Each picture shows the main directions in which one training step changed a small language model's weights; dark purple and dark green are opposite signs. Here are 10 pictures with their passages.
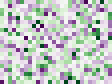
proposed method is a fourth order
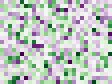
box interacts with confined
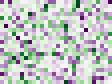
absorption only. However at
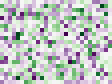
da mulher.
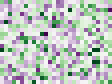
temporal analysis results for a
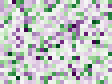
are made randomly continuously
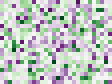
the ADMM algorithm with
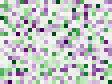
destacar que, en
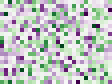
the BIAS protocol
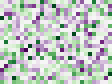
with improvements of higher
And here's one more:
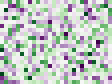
uso constante generó
